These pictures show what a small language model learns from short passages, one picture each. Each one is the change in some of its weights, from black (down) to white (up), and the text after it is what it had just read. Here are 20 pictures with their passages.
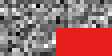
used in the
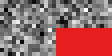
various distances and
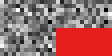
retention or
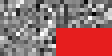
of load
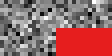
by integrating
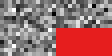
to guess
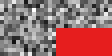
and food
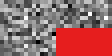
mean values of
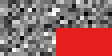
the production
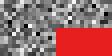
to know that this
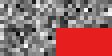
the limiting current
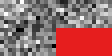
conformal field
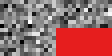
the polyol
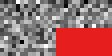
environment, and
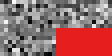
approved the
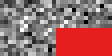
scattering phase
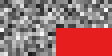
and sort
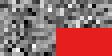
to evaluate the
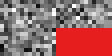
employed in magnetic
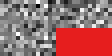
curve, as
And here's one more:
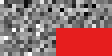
be associated with
